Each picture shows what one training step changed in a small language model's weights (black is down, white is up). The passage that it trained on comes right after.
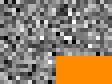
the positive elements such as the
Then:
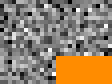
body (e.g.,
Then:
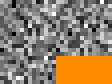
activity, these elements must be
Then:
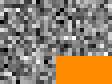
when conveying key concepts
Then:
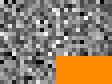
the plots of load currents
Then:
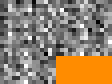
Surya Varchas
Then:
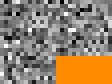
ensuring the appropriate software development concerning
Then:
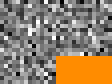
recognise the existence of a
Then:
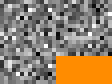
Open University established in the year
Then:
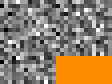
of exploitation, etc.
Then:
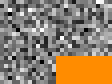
of the oceanic environment
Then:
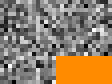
The values of the substance
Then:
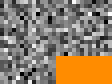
data, as well as the
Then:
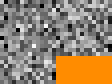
a particular area of the arm
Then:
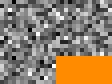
of healthcare facilities. Article
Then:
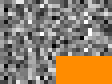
Consortium members). The
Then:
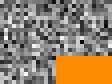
access to labour market
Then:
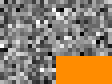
the UTAUT model is
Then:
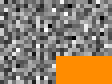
the second stage, a new
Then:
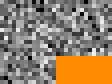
only one operator at the
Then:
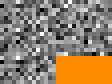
possibly with international support.
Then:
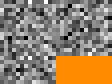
severity High Continuous
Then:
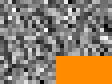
2021, the pandemic shows no
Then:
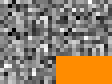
and dimension through the honey
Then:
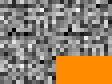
and sustained release delivery systems
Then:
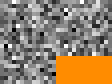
violence assessed were physical,
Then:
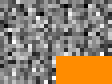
Based on the analysis and considering
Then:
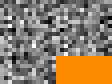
online activities for reading some
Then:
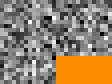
material) are favorable to
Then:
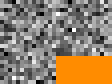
Management Systems. Taking into
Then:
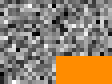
pingueculae in
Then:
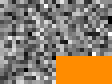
power of the loads,
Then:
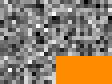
Teachers' Utilization of
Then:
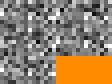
Data Analysis and Model Specification
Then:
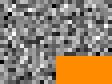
in 1ml of methanol
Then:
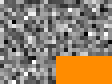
applies to the following
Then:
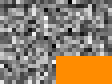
to model the channel, enabling
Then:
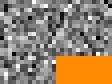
five days after ACT.
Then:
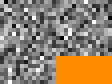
changes was up by 16 percent
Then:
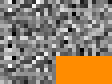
caused by dilation,
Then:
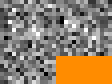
formation is crucial. However,
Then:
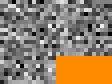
autumn, in
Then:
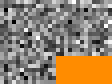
MIR datasets, including
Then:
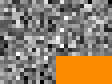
fixture, the
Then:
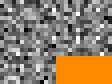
type of substance called a
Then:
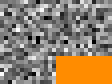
may be used (1)
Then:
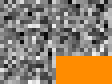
Enhance research enterprise
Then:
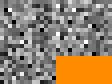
MAGs will be
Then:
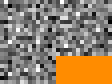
is that every language construct that
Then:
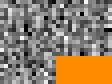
Cross fraction values of a
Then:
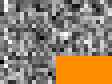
At twenty I
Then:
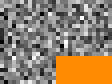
surveyed local government area.
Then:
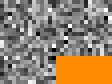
on tongue) and
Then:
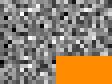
in hot water, treated with
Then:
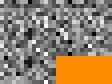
by creating a structure of
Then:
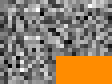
life after the death of her
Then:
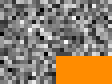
engineering from The University of
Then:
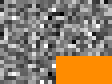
what we define here as
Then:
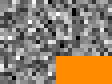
2022). Empirical studies
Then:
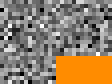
Hydrogen atom will
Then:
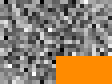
The b-metric need not
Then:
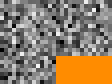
additionally questioned.
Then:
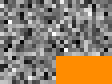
corporations can use to
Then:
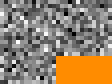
stator 1 winding
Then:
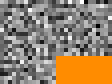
on the other hand, are
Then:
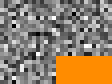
hydrogen hydrogen cars hydrogen
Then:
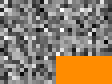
Finally, I would like to
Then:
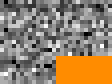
design a framework for process technologies
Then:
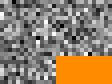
by filtration. The
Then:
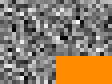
of the Convention on
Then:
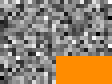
towards Jews in the
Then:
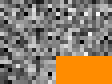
logic shown in Fig. 5
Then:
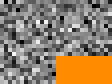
the implementation of financial accounting is
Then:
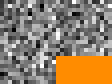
these scenarios impact Chinese
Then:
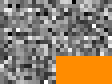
and Kirwan,
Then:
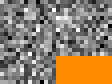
literary type of the specific
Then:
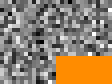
the result from GFK
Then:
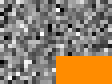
real needs of the community?
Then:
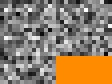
révèle le
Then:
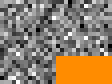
fractures is nine times
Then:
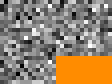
0.3480 which indicates
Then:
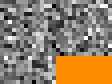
variables. The P-value
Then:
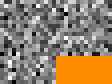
Patients were followed from August
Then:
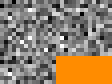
nested or embedded in
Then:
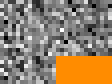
object is: Musly Group
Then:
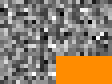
point oral response scale,
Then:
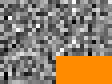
unique linguistic, educational, and
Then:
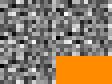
model estimation coefficient adjustment and
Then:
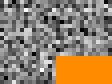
that time (specifically 2020
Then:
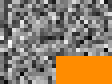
authorities supplement state funding.
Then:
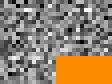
deposited in flower
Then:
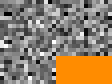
what are their demands?",
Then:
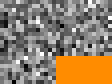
cases. In the present study
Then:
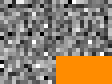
and analysis in order to improve
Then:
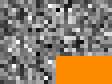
Hence, the equation may yield
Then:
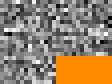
adequate knowledge and skills related to
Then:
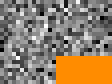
from a number of problems faced
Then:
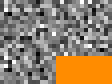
factor (KP2),
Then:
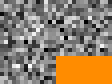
pregnancy is not a transient
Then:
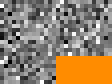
Where: X_o
